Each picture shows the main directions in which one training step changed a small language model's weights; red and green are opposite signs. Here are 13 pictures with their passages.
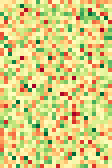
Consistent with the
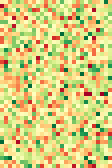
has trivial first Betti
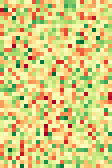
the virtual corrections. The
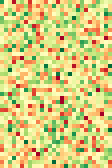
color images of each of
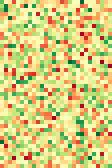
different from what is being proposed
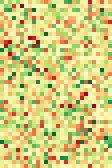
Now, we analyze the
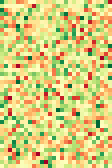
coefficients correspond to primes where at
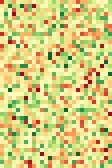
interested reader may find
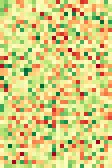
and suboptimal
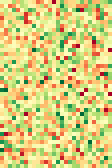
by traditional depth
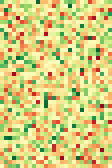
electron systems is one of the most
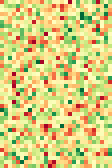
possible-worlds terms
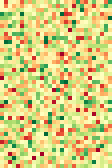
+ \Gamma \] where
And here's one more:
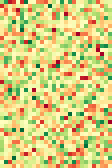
xuddi jondek
